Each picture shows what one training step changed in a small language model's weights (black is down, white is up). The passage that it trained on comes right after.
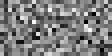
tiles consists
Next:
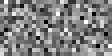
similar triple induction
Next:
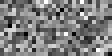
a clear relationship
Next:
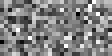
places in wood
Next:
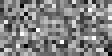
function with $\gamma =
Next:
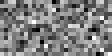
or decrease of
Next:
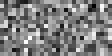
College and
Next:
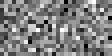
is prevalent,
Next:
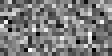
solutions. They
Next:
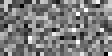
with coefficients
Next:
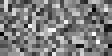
in blood of
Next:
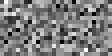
be found that the
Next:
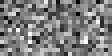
the functions defined over the
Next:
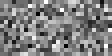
preference from
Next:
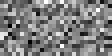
a new way to
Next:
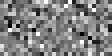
a$. The only
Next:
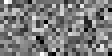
relative importance of
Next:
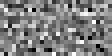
Note also that,
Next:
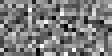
algebra. Our new
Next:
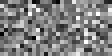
Let $\xi \in
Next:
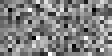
moment of the
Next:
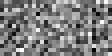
components. \s
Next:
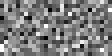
by formulating
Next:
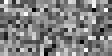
that a domain
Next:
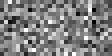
values. We have a
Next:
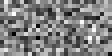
have the same sets
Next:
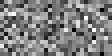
additional time for
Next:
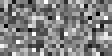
to reduce the
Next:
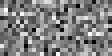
x_n$ with
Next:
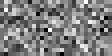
dependent vector field is
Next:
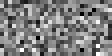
Conservation of
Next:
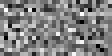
Note that by the
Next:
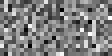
in the previous
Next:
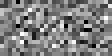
K$ and $\alpha
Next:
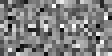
Rats were obtained
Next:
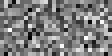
and the internal
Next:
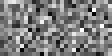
for a clean
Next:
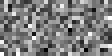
in nature,
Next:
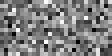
a soliton in
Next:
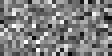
said that he would
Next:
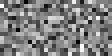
Data mining
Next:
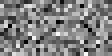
MIR systems that
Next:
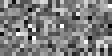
and emotional
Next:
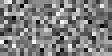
frame on a
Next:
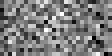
is a set of
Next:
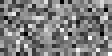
the volume
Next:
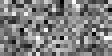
studies have been used
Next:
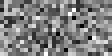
form from Theorem A of
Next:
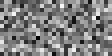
conservation operations
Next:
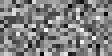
rendering of
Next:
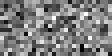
holds \beq
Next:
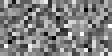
and can be used to
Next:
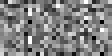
The presence of a
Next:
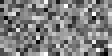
the main theorem for
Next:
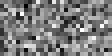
one might derive
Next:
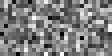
to August
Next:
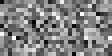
\right )
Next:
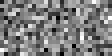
the exact solution is
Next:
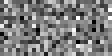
continuous-time system in
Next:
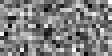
A x + e$
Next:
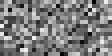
low dielectric
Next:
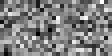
differentiating the
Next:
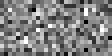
The aim of the
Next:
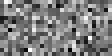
usual way. The
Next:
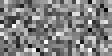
common multiple
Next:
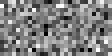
grid length
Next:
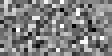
devices and its
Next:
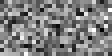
differential equations with
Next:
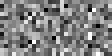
of the plants
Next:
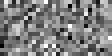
and is given by
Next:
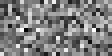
b\text{ if
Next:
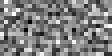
many types of
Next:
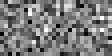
The ability to
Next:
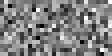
of the fracture
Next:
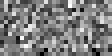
injective. It is
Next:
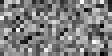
$z$ and
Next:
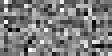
systems. This concept
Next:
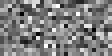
S$. Claim
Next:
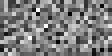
for our work.
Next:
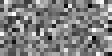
be some sequence of
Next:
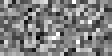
and Sanders
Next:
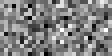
gauche de
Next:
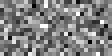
in muddy
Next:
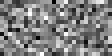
4.} Since the
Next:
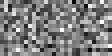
in their complementary
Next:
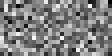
as the main cause
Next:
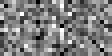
out, depends on
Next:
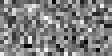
2. Alternative
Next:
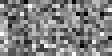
Figure 10.
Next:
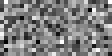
simple proof of the general
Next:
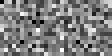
shifted much
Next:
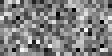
$M$ is called
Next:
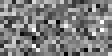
react with a
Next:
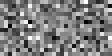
Hence, we obtain
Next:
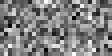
a time-dependent
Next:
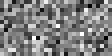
machine translation
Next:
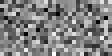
the group, then the
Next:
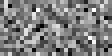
of mutually
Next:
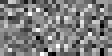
For simplicity of
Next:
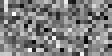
through a face
